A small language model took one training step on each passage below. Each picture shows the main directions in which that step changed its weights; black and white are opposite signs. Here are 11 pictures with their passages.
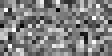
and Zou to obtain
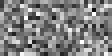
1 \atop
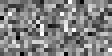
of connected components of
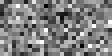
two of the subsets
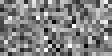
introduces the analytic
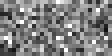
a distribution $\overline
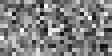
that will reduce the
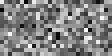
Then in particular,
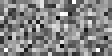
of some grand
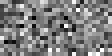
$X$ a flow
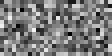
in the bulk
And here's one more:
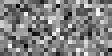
spaces. It is used
